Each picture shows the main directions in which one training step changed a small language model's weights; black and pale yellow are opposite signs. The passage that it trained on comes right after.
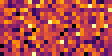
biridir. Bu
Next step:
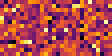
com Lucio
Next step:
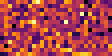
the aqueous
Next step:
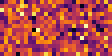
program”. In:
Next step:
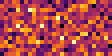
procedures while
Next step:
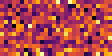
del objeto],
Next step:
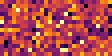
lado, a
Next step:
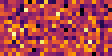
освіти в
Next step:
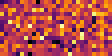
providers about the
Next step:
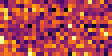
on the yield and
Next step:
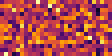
worldview of
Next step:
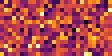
– bu bizning
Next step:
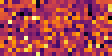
at identifying
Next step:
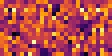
and Mongolia
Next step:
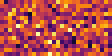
been altered or
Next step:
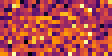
was and still
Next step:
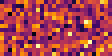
to a state of
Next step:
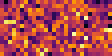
a la realidad,
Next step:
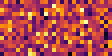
herald. –
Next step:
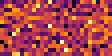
é definida como
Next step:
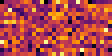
for running of
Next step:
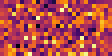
total porosity
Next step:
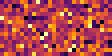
a report that can
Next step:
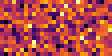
between cultures has
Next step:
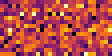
& \text{if
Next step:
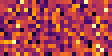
text mining and
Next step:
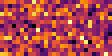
and Jarallah
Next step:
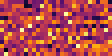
we know there is an
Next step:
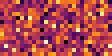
aplikasi yang
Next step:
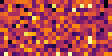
so is to assign
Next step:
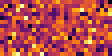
in more extreme
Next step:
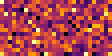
adesão ao
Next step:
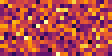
the English
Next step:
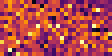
protected product or
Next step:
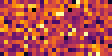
of X-rays
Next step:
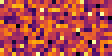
tax return
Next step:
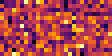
demonstrate the
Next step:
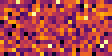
second group, a
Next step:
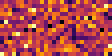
la Performance
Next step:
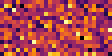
no que diz
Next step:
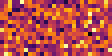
for users as an
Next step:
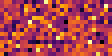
exact number of
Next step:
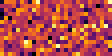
für weitere
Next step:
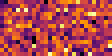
transform. A
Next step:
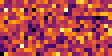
reaction is a
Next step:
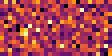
va ularning
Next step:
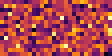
the system [11]
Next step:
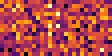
uma temperatura
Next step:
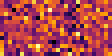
no extra cost
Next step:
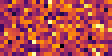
occurs most
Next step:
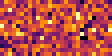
(IOR) have
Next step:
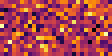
track under an
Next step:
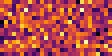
– восемь
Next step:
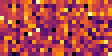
in Processing the
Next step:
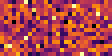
ilon pari
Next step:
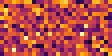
scale; the
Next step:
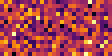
communication between a
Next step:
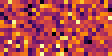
language with
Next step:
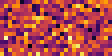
of the system is
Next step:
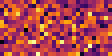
особенно в
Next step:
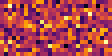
forms, siendo
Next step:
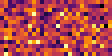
energy associated with
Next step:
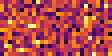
parallel study
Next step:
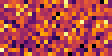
а США
